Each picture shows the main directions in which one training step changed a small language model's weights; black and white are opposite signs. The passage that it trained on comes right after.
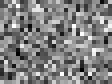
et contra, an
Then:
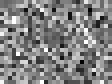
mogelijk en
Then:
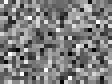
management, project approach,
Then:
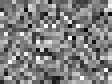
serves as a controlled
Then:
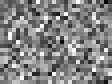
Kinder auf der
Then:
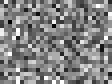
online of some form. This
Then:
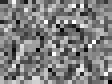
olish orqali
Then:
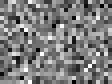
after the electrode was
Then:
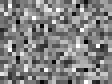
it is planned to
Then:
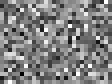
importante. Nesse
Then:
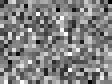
male¹⁰. E
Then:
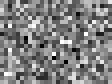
two groups of elements
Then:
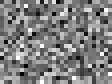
KED. This term also
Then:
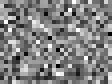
improvement in the fit
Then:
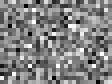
The data are 4, 3,
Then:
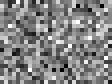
ratio align onto
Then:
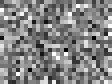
P_\alpha), \quad E
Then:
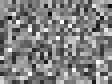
this case all imputed values
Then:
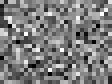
evaluating the integals
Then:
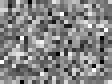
the energy loss through the
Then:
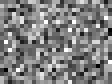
and 'full'
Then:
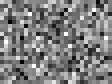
neutralino pair
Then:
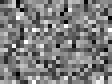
some cases at lower
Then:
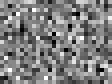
of Tamil Nadu,
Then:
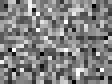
shows significant deviations to the
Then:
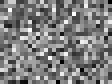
the CR engine which
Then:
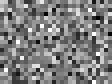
E.: *Kinetics
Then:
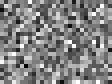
transfer data. 4.
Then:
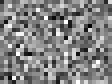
electron instantaneous
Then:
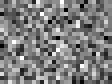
Alkali cations
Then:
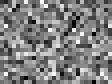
Thus, spatial
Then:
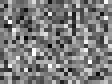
coupling densities
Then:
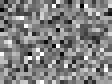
jol arqalı
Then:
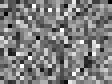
systems with power-law
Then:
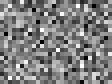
added alkaline
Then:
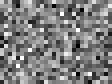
level of noncompliance
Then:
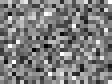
y egresados a ser
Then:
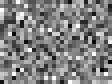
length and abort the
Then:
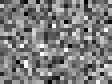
the ineffective length
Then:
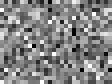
bireylerin bir
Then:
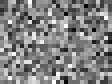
the precision of the test
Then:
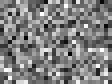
on scales larger than
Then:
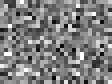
are explained in the
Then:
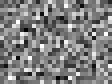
we use Matlab 5G
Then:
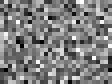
Ҳар икки
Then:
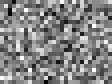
hardness tester used
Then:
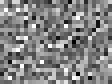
and the unphysical
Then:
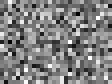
\ref{results}, we
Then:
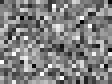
which occupy a
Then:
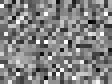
a single center.
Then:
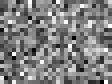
the main goal of this
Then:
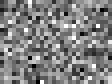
the results of the 2023
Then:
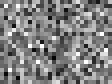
ALS attempt
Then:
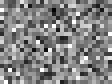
MOA framework
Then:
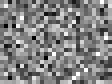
las colectas de
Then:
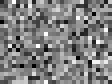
thesis/ research projects
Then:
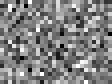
stakeholder in
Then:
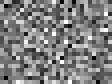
that volume contraction,
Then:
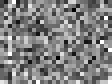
may be extended by process
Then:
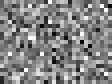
: Stanford
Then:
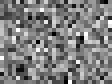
in induction motor
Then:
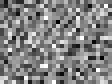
represents a major
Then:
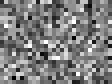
law; rules of
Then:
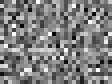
efficiency of the
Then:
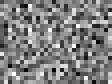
– Polished stone
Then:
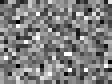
20%N respectively. There
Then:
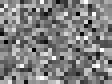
LLMs strongly
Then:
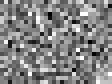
что он
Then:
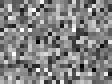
and output nodes.
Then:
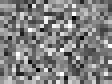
o que a lei expressa
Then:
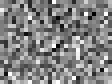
to the part. After
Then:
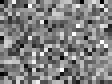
SPI data are shown as
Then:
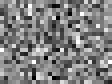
measurements were performed at
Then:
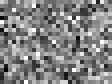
L2 have been carried
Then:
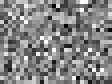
QL evolutions as a
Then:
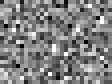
are distinguished by
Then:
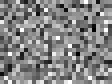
la Unión ni
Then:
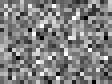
``doomed to
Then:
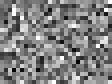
They obtained valuable information
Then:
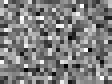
logo Plain
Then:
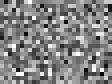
cultural engagement.
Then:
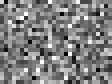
у сучасній
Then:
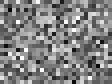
с большей
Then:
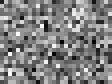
Утеушем и
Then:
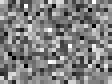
contrast, in the
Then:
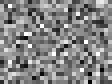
solid when cut, with
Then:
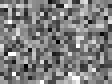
this is that there is a
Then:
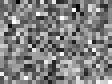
international spread
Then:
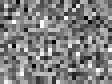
teaching methods and
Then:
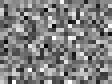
It is maximal in the
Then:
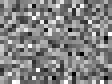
intermediate regime in
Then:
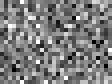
appliance status
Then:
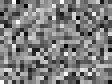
down into simple
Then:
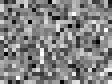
to tunnel out a
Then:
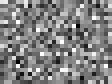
tashxislash va
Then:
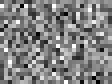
transmit antenna
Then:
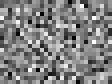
decisions. And
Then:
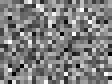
modified definitions for
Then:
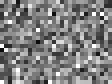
of this solution. However,
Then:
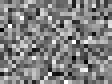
ease of performing the test
